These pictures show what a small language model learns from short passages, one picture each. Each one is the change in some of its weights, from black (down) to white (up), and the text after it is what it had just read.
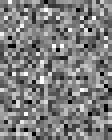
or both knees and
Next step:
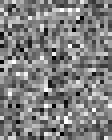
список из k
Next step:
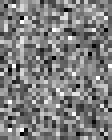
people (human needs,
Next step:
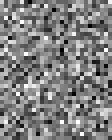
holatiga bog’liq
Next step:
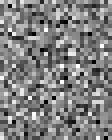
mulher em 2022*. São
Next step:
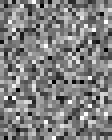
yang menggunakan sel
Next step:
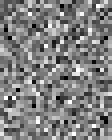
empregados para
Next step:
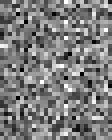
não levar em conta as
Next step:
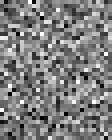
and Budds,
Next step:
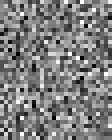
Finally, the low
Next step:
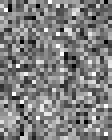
need unidirectional
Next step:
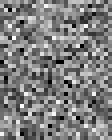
ситуация, при
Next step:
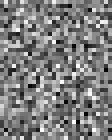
perceptions of students towards the
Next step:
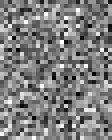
UN numbering. The
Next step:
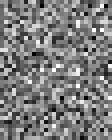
roubo, o
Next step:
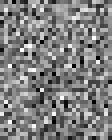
is represented by the number of
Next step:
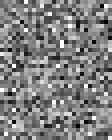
files. Undo
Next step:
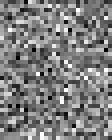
of social protection systems. The
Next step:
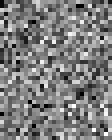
Czech Republic
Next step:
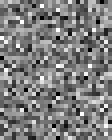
constitution [27]
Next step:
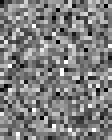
not influence the treatment outcomes.
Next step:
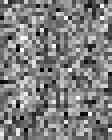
Atividades produtivas
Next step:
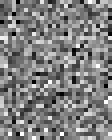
больных детей
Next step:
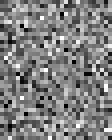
still always exist. The set
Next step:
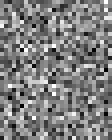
de la séparation
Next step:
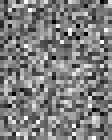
is used in [14].
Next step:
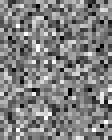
devem ser analisadas
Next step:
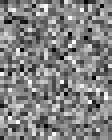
un serio pericolo
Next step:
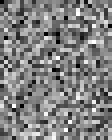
correlation between transformational leadership
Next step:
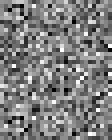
disposal of waste are
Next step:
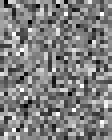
bör presenteras
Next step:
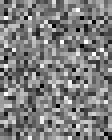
insulators, the
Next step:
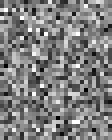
same to be a data
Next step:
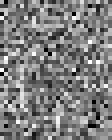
the correlation distance between the
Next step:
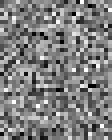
particularly study the effect of
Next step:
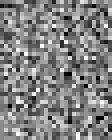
India. *World Journal
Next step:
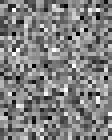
. Время до
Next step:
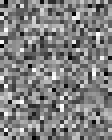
the same time in the
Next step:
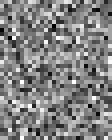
optimization using CNN
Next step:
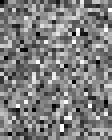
node. In addition, the
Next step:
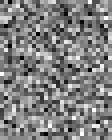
(28%), la falta de
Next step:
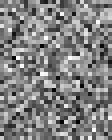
found to be an effective
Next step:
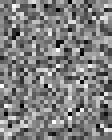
indicating excellent drug
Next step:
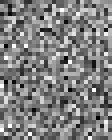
still dramatically below even
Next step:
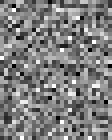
Ваша професійна
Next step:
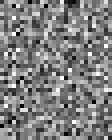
takes a lot of
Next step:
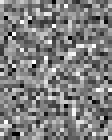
sekolah dasar
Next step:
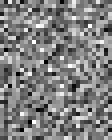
that villages have not
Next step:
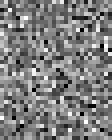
Muslim University,
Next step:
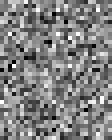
dengan pemecahan
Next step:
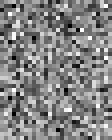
similarly obtained and found to
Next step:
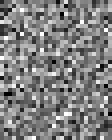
and activities are carried out.
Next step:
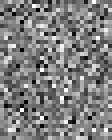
u laboratoriji.
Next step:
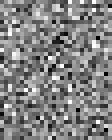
два и более
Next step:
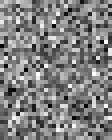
a healthier attitude to
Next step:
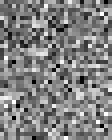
e a deficiência
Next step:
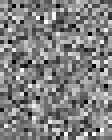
video data via a small
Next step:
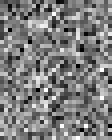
e no trabalho, por
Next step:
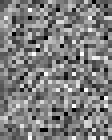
ultimately depending on
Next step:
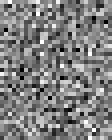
outorga onerosa
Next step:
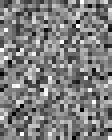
this material lacking in the
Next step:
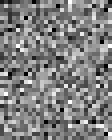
linier yang relatif
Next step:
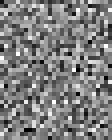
study by the International Food
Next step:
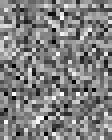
cultura europeia. Este
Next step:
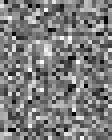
от выбранных
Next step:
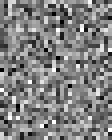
gusta moderadamente
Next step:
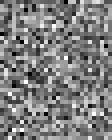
first of which is very
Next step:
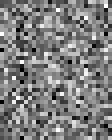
audio mixture to
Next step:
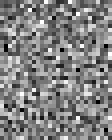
in de literatuur
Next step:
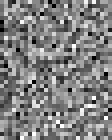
are structures derived by specific
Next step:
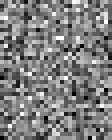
trabalhar em cuidados
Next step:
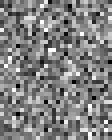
by CBMSC for
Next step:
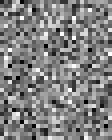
have used consistently in our
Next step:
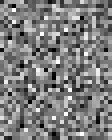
В данной статье
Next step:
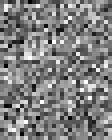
daardoor het
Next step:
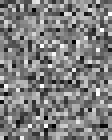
based, the notion of
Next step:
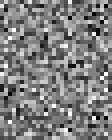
der **Effekte
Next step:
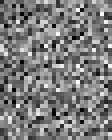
sistematizados y analizados
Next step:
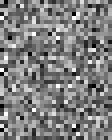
the level of stress of
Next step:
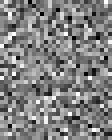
folds”. LBP
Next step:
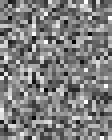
investigate the effects of a
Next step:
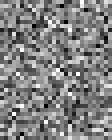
et de l'analyse
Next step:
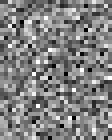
каждого участника
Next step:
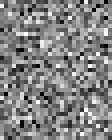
analytic functions at $x
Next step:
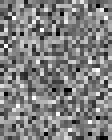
And the results are Table:
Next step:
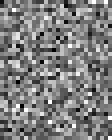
approach to mortality prediction
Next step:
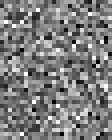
especially trematodes that cause
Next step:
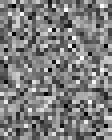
francia foglyok
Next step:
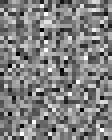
yield. On the other hand
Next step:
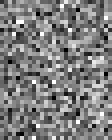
et õpilased
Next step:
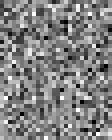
dans les valeurs,
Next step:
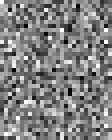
a woman by
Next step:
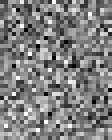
fuqarosi sifatida
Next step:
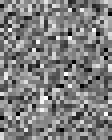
torna-se ainda
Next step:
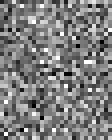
which leads to the transformation
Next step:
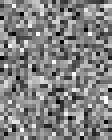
are perpendicular to
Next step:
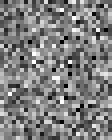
across the stage. An
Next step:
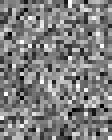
individually, but their material
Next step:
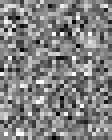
vessel has two
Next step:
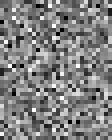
(no.) Plants
